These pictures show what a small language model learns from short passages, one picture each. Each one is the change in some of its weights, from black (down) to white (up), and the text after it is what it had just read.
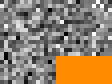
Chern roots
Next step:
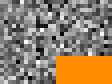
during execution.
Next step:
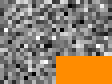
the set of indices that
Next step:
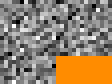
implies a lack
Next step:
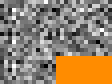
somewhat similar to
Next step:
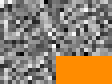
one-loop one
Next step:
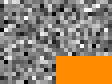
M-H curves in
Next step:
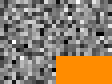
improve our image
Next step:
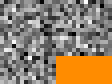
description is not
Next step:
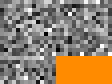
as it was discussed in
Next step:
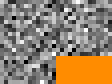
Moreover, the
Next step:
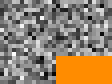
is drawn from
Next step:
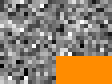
release. Average
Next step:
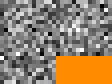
the matrix product
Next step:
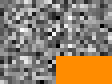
in the ground or
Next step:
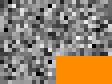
introducing ad hoc
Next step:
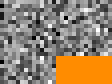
power proportional to the
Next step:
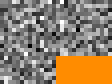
is preserved under
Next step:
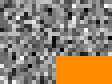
overhead, it
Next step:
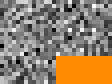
the electron beam. Figure
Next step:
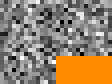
which the cosmological
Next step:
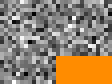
and horizontal
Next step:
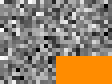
Ein}$, obtained from strong
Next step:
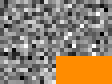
improved robustness
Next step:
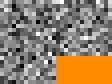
speeds by using
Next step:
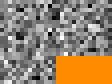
dashed lines in Figure
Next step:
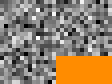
{\it uncertainty
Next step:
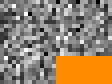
receptions of data
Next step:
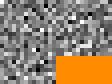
and R\,82 is
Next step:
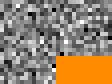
Fundamental &
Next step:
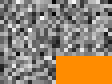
the quasars was
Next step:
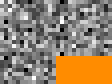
edges upward into band
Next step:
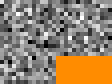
terms without covariant
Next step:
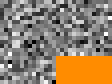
the HF scheme
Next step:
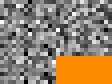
an adequate distribution
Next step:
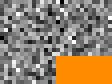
states; unsteerable
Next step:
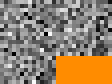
result, and every
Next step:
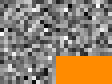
tailored to
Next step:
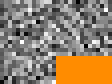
is assumes, that function
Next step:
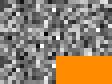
it is empty
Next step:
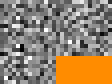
the storage of
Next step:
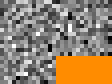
the shock center
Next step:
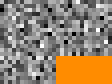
ideas was by
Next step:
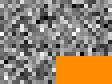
Indeed, such a
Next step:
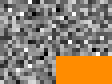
approaches are based on
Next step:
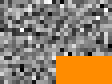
of our method, we
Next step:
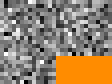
calculations and projective
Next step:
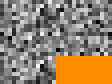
less the model result,
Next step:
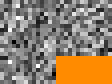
a dead end,
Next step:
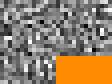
model to improve its
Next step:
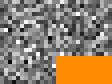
provides a coherent
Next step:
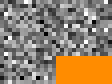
notice that under this
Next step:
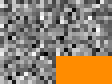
Rothman et al.,
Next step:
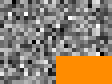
singlet neutrinos
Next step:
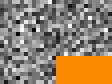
is consistent with the
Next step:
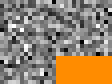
with $B-\delta
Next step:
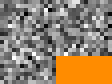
legend. Blue
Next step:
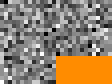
Then, using large
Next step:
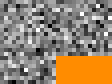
In this section we study the
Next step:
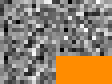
when it impacts
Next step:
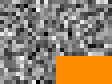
are disjoint,
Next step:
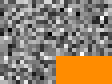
the non-locality
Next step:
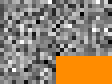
is by far the
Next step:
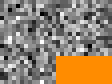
perturbative limit. The
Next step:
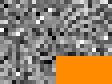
the status information from
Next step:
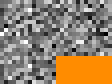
as shown in the left
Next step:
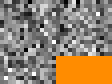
jet momentum ($s
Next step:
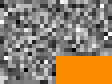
in the western
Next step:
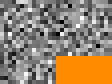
two requirements for
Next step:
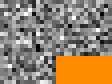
$\sigma$ model with a
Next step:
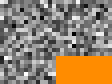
the SoDs
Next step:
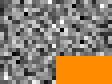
should make available
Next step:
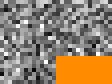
the SVT class the
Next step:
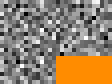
magnetars similar
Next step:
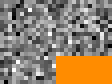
which overall makes the
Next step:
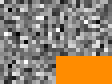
following algebra \be
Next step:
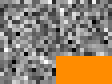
can be included in the
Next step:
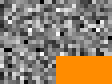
reverse operation could lead
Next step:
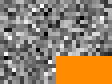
Duality} In this
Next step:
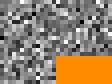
and the NEOs
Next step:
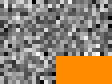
difference drop out
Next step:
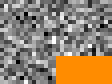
directly. Hence,
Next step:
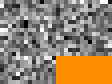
for the gluino and
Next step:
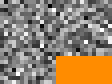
connected to the initial
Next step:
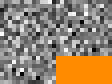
can be observed that the
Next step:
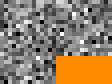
calculated terms, we show
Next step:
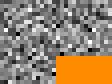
we fit to the average of
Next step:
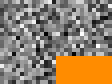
is an all optical
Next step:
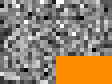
gluon component
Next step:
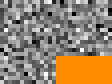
of the region have been
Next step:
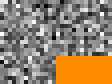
long time behaviour shows
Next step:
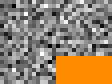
half for a larger
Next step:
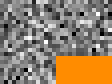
long enough wire in
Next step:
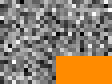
modern font
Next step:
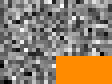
of the accretion disc
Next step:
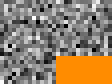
loop effects being
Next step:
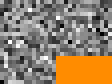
corresponding to the pure states
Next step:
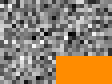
Oe, the low temperature
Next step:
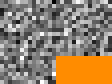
the SM values,
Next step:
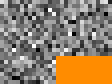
of the test function.
